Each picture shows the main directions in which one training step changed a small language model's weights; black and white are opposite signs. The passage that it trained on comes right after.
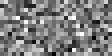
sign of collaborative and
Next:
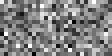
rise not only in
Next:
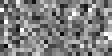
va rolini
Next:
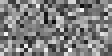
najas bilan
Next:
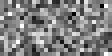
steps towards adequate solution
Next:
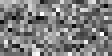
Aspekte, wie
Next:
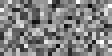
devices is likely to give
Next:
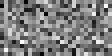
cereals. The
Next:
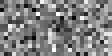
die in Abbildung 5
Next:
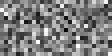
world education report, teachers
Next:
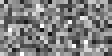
fashion industry
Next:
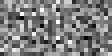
disease. The OR value
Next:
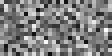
levels of correctness.
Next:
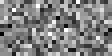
font et les
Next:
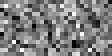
the healing powers
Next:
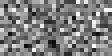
И здесь на
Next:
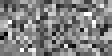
tecnologia por completa
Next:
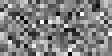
por bioagregado
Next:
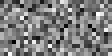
corregirlo con
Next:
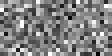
power based on the demand
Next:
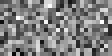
discriminación en
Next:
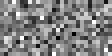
função cognitiva,
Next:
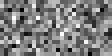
paper, we intend
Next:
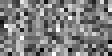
orthogonal and
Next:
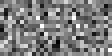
ini dikemudian
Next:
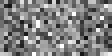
voltage. At variable load
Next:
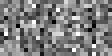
that VAT revenue
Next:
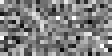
to the development of human
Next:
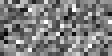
Tadqiqot natijalari
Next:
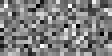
yalın tür
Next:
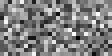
B.M. and
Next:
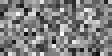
during several events held
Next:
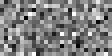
de comunicação e se
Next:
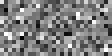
uma oportunidade
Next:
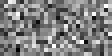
Data acquisition ✓
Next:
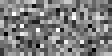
ниқоб қилиб
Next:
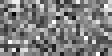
developed in the early
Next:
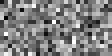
aim to contribute to the
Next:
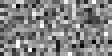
to find effective methods for
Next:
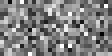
V. Simulation Results
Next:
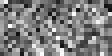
the BSs in
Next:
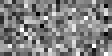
driver mutations
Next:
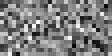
investors worldwide.
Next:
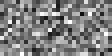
program were sorted.*
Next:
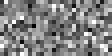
yangi darsliklarda
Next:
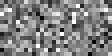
учрайди ва
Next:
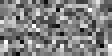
a producerii și
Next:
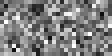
per DOH
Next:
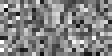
in selecting the respondents
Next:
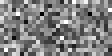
in the group Share
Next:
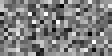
and Setgid
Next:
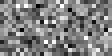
course for engineering
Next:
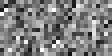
discussed based on a comparison
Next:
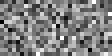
duties and rights to
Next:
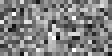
good qualitatively but they
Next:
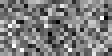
vraag in
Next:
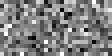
in patients than in
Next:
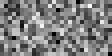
the target state is its
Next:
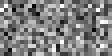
City Logistics
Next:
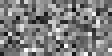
of work from a
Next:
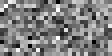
International 2023), and
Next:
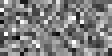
lead dentist.
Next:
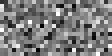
quantity of the green
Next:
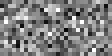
50 Satellite
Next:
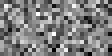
interrelations among the
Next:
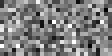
rather it is for the
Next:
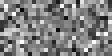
and cluster)
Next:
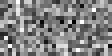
of the risk assessment
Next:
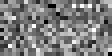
vital importance for
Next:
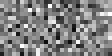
purification process. The
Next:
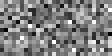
study on the individual and
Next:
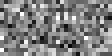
persist. These
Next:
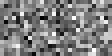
flujo y los
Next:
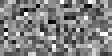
narratives in the
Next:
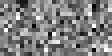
hemos dejado
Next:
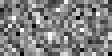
energy crisis is
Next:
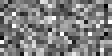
support wider application and
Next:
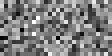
in time is based on
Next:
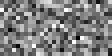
Human Rights,
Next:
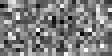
(Lindley et
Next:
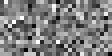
yangi tadqiqotlar
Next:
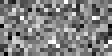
hayoti, siyosiy
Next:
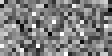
issiq suv bilan
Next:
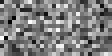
в таблиці.
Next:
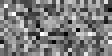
управления проектами
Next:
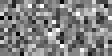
ministries and
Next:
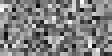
of lateral end of
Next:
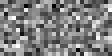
as physiological
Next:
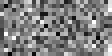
gran parte de la vida
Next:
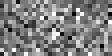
tanto, se insiste
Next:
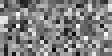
ancak derlem
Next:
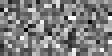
on the NCS and
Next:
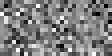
acknowledge the people
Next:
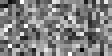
without which a human being
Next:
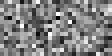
methods to the chosen
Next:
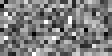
мирового экономического
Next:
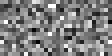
sondagens da
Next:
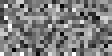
lezione che
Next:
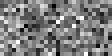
step. However, it
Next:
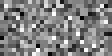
је бити
